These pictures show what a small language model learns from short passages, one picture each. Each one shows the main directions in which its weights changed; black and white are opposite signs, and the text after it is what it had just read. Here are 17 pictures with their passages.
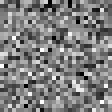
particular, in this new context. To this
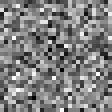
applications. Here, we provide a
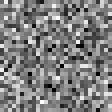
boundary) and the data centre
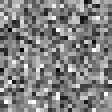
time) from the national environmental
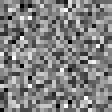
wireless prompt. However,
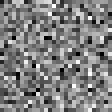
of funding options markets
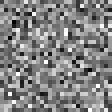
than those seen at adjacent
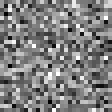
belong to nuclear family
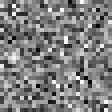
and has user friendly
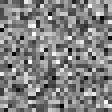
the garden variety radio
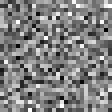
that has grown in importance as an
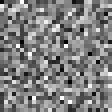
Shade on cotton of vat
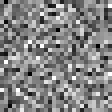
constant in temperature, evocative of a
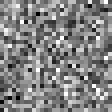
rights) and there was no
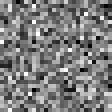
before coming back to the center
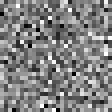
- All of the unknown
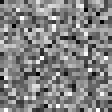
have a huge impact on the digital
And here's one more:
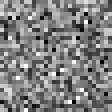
no value, they were not shown here in
